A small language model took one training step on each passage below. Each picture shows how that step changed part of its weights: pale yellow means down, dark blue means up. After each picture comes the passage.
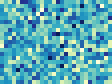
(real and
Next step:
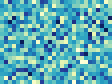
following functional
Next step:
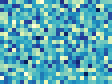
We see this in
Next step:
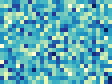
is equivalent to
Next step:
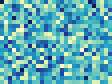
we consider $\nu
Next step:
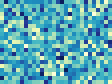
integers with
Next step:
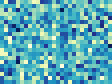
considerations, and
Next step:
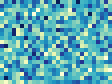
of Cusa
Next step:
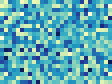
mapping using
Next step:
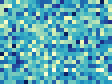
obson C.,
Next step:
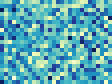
the operating
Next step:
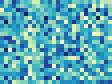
into account
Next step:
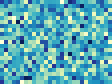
can assume $G
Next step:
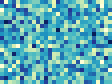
using that in general
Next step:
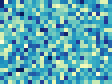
ml of
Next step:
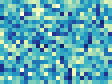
a point.
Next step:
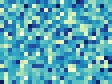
In this section,
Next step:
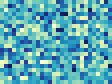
meaningful information
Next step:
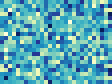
throughput in the
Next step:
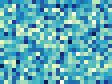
on the right hand
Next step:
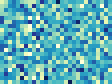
satisfies that
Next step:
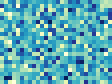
area and,
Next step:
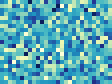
Here we
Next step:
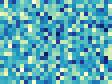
basis $c$.
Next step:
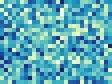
the lowest
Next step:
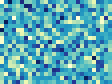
4 we collect
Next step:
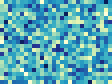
9 prime
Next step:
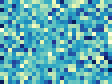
this section, the
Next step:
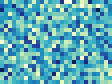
range of
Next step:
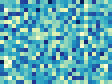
assertion of
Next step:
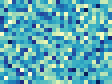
has been proposed
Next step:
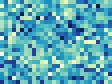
the present study the
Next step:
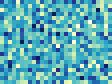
and (ii)
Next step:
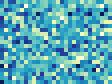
treats the
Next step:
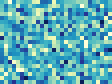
that maps to
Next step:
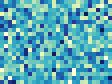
more technical part
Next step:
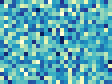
We have not shown
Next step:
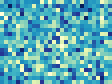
a set respect to
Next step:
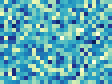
influence the
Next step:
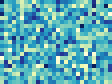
For $a
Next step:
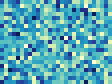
This therefore
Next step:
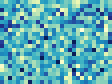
the monument.
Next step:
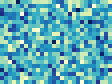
maps. To
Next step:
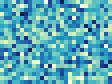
one can expect
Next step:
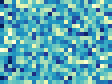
which includes
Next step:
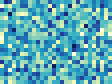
compared to test
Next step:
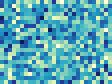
hills at
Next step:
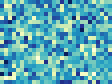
1$ be a
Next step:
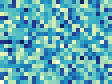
of critical
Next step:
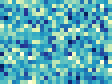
to find the
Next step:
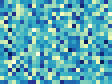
linearizable by
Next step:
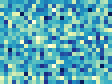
a family
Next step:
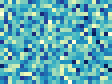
$p \in
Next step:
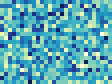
and T2)
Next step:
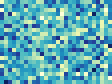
the higher
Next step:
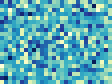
Systems for
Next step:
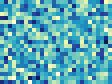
public and
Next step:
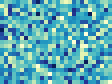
case a)
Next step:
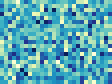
try to
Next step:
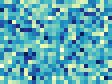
the optimal control
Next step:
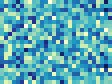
was heated in
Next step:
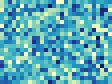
(Found :
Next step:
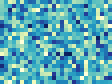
\leq k <
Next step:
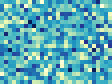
action on the
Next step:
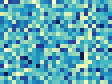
effect of
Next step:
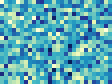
without any
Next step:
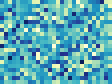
be covered
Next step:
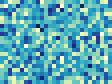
in efficiency
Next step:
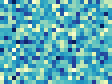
depends on
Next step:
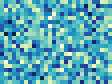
The first author
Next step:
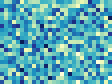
the second and
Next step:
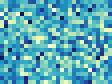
a red
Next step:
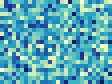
destroy the
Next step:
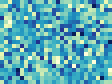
is clear that
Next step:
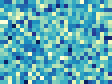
input All
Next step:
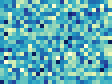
for operational
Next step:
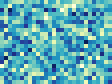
consider the problem
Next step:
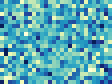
time for a
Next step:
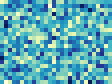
a study through
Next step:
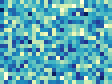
show the two
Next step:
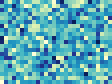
this article
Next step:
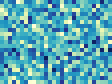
iv. The
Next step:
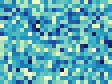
to be seen
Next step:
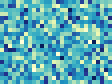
of interest to
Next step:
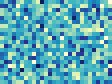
in mobile
